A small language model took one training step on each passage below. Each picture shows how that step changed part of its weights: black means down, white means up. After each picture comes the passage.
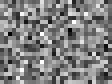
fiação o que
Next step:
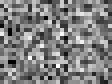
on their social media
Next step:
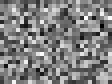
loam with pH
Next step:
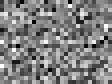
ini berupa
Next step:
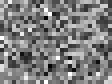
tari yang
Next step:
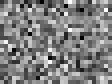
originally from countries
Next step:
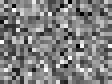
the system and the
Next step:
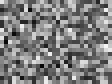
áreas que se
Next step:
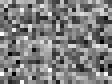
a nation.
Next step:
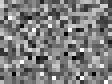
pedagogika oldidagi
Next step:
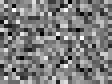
the potential to
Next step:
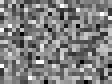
учун эса
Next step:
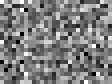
Never 5
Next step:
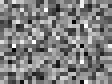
Key words:
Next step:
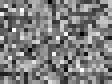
and metabolic
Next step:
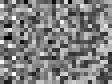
students. Introduction
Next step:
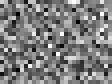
not as a research
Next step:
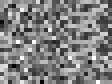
la demanda,
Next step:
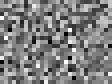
University hospital
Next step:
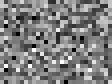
different drying
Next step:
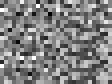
- реакцию
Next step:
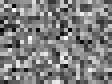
the set of
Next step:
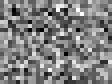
of culturally
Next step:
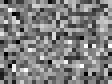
could influence the
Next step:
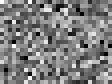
of Respondents
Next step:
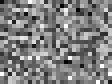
like the following:
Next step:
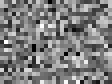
objectives include
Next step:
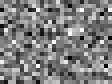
was revalued
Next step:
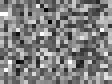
eficiente de estudo
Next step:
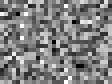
gives a
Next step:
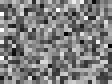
pension contributions
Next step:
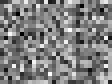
it is sampled
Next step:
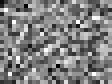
artır. Bu
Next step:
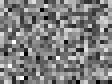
стекле в
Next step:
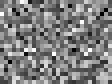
remoto e
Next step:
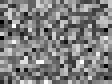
los actantes,
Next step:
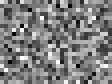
Social Media With
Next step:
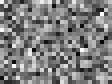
the dentition
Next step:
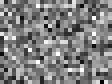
на основі
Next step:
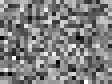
Many studies on
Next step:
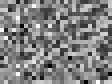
Для повышения
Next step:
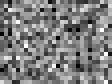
can see a
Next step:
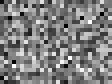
the recovery
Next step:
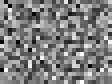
va boshqa asosiy
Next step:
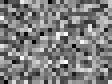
following ART
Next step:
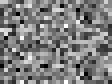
a simple,
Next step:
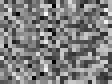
do estudo é
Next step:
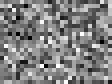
patients was 44
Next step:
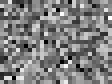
during the laying
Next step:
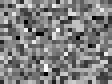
turi bu
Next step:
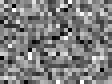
the institutional
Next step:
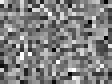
juro *in
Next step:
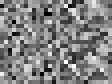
Modell mit
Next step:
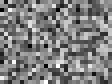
on containment strategies
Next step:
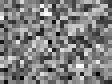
nel DB
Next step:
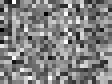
Furthermore, there is
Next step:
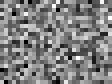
of argument follows that
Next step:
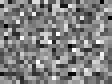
nitrogen for
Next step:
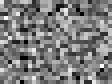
of Uzbekistan,
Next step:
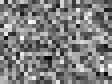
a household
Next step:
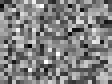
initializer could
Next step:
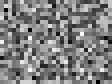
dos investigadores e
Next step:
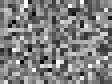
Bei solchen
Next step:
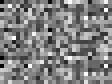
based approach was used
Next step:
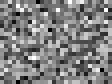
occur. This case
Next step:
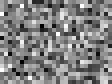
than becoming
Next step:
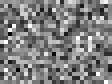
it feasible
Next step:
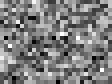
both institutions
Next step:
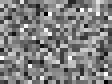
uma crise
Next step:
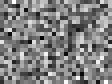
central. Como
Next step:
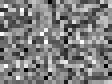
and combination of
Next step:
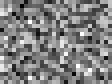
than one sexual
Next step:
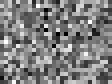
las nimias,
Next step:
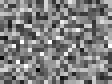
Such performance gain
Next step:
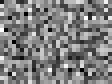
effect of changing
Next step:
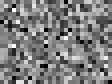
the research, it
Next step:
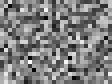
hali ham
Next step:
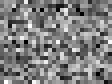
of feeling
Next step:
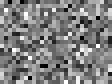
co duchowe,
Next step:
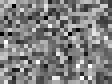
ideas, business
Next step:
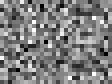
all over plant
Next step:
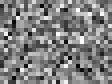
to all the elements
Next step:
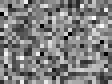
at capturing
